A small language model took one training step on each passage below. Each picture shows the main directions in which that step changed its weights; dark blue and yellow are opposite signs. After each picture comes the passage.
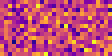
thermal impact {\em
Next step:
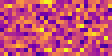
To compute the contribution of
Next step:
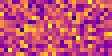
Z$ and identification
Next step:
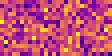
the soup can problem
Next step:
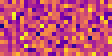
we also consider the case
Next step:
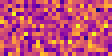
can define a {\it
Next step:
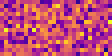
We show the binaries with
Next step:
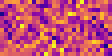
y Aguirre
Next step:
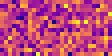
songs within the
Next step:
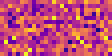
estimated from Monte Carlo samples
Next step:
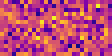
level. The model consists
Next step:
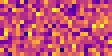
encontrados no
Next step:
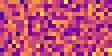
electricity directly to the
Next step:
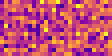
considering the influence of reduced
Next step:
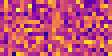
scheme to distinguish pure and
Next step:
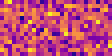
denote an integer in
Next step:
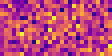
de santé.
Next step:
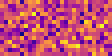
to the gravitational
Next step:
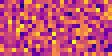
transforme em uma
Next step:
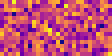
частицы под
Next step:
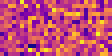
sensing with energy
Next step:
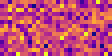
mass distribution and constrain
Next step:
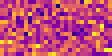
penelitian ini
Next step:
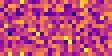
acting as an
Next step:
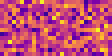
on the projection of the
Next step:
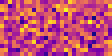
the anisotropy
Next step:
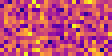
Gland and Mevel
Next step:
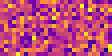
from the matching scale
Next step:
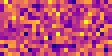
these development is the detailed
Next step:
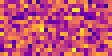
pairs of doubly
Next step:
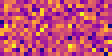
who recognized
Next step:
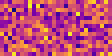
product integral, which is
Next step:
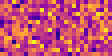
radiation can be forced
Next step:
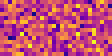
the number of its
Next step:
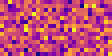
the algebra over the curve
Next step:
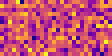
to be conducted at
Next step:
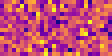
berishi aniq.
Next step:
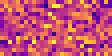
e nisto não
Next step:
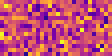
This modified structure allows the
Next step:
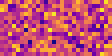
a scheme, radio
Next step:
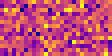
& Computation time
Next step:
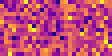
примерно в
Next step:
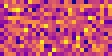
свідчать про
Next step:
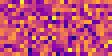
improvement in the
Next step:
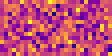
data classification methods on the
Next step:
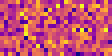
is the heat current
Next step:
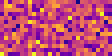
framework for thinking
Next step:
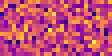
as a whole.
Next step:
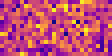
oleh para
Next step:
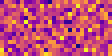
Referências -
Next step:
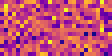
Political Sciences,
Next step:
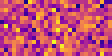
aos 30 dias
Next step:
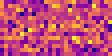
documentation by regular
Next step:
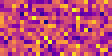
fixed, such channel
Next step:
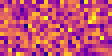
and Palliative
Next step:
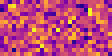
a tree of order
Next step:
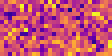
Mem. U:
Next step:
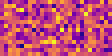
electron beams:
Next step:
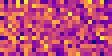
be incorporated into the
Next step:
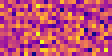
will search for equilibrium
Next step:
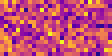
в МДА
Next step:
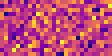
unga farz
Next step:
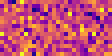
for discrete point sources can
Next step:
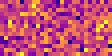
to their initial position after
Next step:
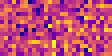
necessary spatial and spectral resolution
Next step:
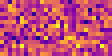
the matrix $H$,
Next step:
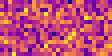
factors for the continuum and
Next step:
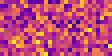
a slit
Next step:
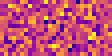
so far suffer from
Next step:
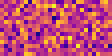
\left \{ M
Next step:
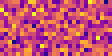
all unique faults considered
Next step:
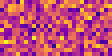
no reason for the
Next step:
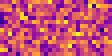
objects, should they
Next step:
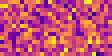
email to a
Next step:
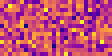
that the conditions that
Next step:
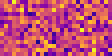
incoming mass flux.
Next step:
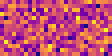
lower the fraction, the
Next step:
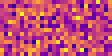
therefore, by the same
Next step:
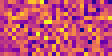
problem of finding rational points
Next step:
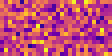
society to strive
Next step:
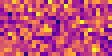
convex. For instance,
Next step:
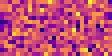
equations, could be
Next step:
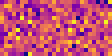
first calculated through:
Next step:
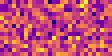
atak ve
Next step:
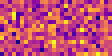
we will add a geometric
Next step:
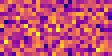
the Bjorken
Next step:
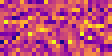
of the ECME
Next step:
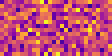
mass transfer (most of
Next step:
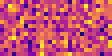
that $M$ is
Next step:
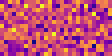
is also possible. In
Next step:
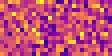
procedures to
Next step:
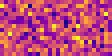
(identified by
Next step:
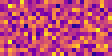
in the proofs of
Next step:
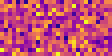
disponible sobre
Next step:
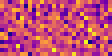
$G$ is locally
